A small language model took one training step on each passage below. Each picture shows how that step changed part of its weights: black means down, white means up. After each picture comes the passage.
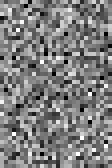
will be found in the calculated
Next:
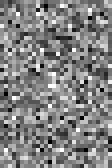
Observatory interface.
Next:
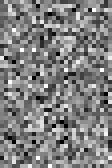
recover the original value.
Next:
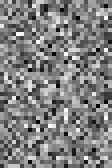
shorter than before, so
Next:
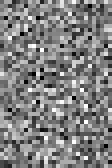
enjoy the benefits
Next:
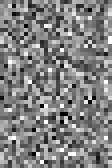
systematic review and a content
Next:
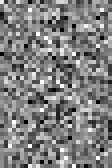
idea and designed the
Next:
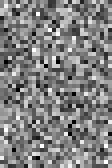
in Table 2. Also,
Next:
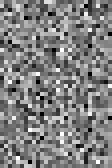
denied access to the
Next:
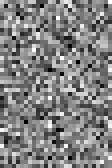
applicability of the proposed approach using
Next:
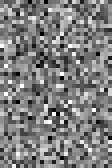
our application scenario
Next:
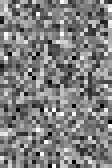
for Green Transformation
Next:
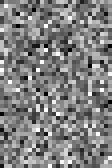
a head against a
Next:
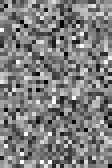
catalytic system's
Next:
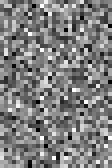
*Laboratory of
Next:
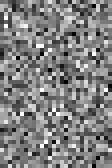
The clinical part of the
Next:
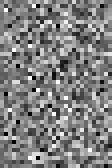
have an advantage over its
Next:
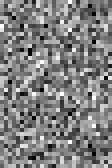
frequently violate the
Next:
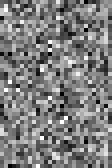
structure of the liver. The
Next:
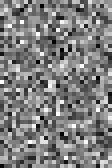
content at the same level.
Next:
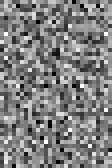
and its decomposition
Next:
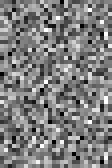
slant, results showed
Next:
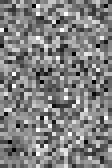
ignored. Figure 2.
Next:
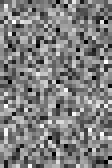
which tends to increase energy
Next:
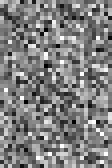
as BCMA,
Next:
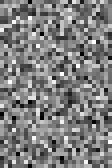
the current study could likely be
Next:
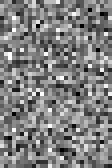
articles highlight
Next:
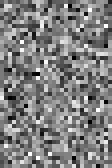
translated works of
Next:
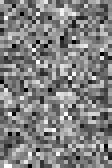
production, mental actions
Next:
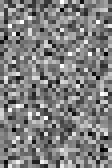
maximum values are 26 for
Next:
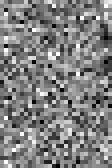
vaccinated with the
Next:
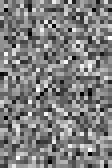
of constituency-based
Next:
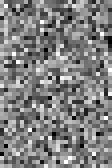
various regions of an area.
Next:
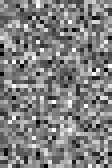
Lepš et al.
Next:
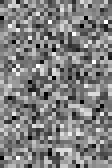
1. Level of knowledge
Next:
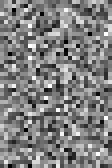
and managed the literature
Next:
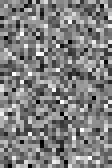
stress, fatigue,
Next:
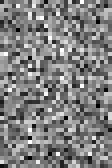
include part of the once
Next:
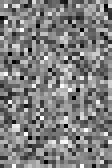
of applications, from small to
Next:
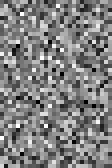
simulation procedure mainly
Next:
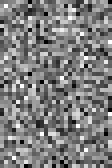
the experiential worker and
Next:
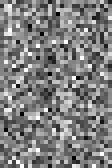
weight ^A , g
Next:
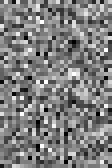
communal reliance and
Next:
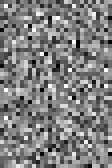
atom furnishes a
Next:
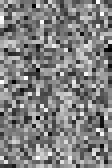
matters helps him
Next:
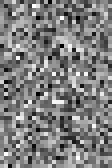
Fraction 3.0
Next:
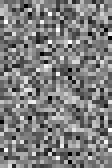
community. Vital aspects
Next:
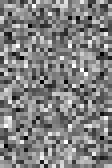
microphone signals
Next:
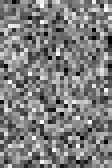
Results show that regions
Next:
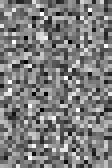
team while responding to the
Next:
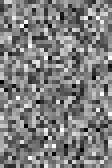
LLMs influence the
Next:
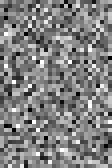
making it accessible to
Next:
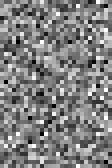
reform in the Independent
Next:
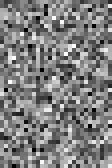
he himself had
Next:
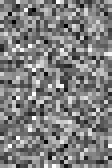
the axis of the
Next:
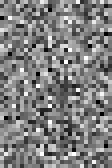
tanks. 10 small
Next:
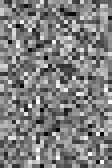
other crucial way to
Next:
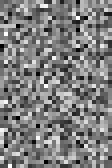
of three different transfection
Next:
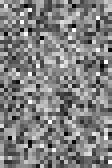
requirements and recommendations
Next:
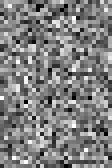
the usual relation,
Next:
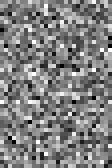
if the dimensionless time
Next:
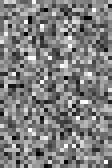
in providing us the resources.
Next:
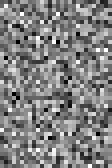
growth inhibition
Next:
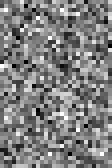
digital tools used for
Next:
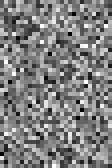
standards Harmonised
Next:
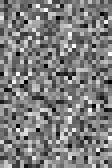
cent to 41 per cent
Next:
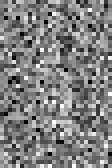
state youth policy.
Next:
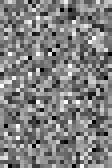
were ineffective in
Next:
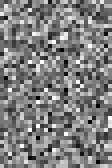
has been on reducing this energy
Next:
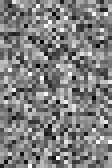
- ⁴ Faculty
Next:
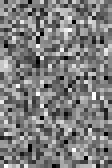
they subsequently capture
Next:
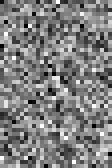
to increase production, introduce
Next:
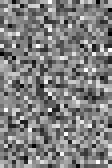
or coma in 25%
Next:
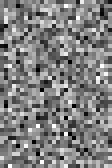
samples. The results indicate
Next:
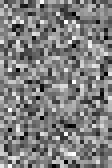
other people through the mediating
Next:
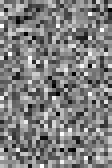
seed legislation
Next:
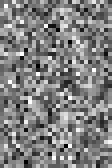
fractions. The expression
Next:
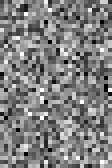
to violence by both
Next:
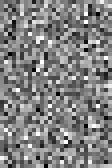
of aryl ketones
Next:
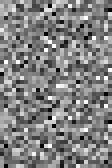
interpolation in time.
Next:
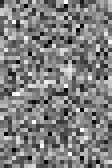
analysis of the situation and
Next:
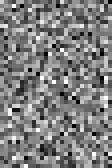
your father is
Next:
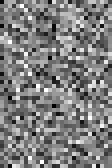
MR R R R MR
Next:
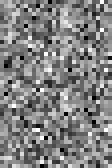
+2: mild localized
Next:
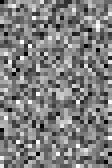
in wildland areas,
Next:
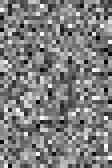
cancer may spread to
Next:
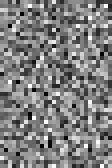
deal of visibility within
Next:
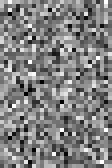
generation, assimilation
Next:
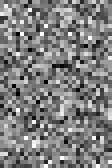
is the use of HR
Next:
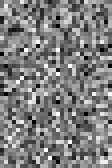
to separately recognize
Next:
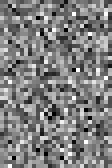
and second trimester.
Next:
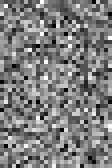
regions by improving the system
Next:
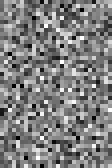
science and technology into the
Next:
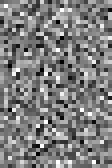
a large body of
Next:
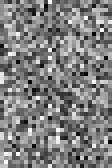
4.0 International
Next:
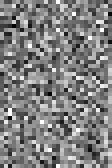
QoS and QoS
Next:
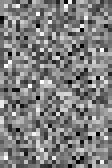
of the 16th Conference
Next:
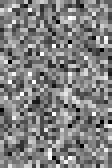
students with various digital writing
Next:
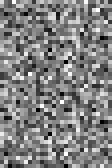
the lubricants also
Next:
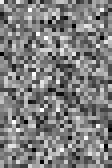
idea, designed the
